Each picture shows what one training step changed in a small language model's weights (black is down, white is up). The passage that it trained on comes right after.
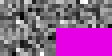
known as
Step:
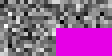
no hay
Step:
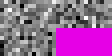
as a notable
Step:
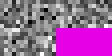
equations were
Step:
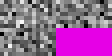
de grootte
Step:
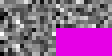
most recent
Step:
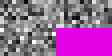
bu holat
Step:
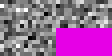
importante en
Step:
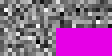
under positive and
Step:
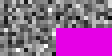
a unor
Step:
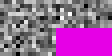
yield function of
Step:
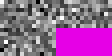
bunda A
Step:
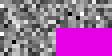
Figure 2:
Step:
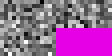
the physically
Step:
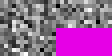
the design on the
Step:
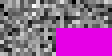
calculating the total
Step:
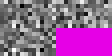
or in the
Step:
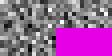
transport in
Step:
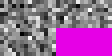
as an input
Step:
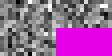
having an
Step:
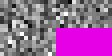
the consistent
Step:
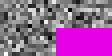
to decay;
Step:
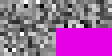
the phonon
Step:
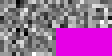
processing has been
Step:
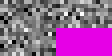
well but both
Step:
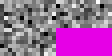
variables, the
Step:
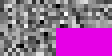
series, this
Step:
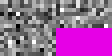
limited class of
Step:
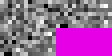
fact, the
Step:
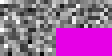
em relação à
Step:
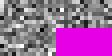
pour la
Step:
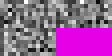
they are first
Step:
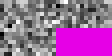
social para ser
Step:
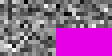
doim ham
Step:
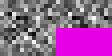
2 abr.
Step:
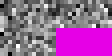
tak kalah
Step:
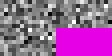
three qubit
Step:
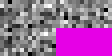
light- and
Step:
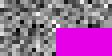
IX X
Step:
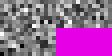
were recorded
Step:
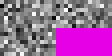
because of the
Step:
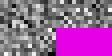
the screen
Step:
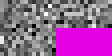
shrink each
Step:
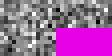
significantly smaller
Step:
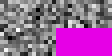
the popular
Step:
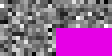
We optimize
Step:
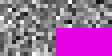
has died of
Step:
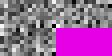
IL in
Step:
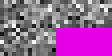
drag that
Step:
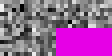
those found in
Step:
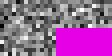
was the cause
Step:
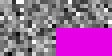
elective seats
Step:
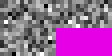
It includes
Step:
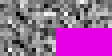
them. In
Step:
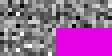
a class of
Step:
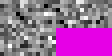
them. There
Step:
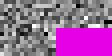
will be shown in
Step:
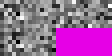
mais definida
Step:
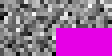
shown in Fig.
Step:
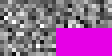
the states are
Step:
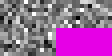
each of them we
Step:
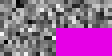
reducing the
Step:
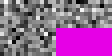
oleh para
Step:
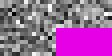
one can see
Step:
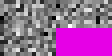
not only on the
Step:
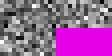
be initiated and
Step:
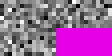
role of students
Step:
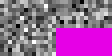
each interactive
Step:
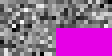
of equality.
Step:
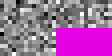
working on a
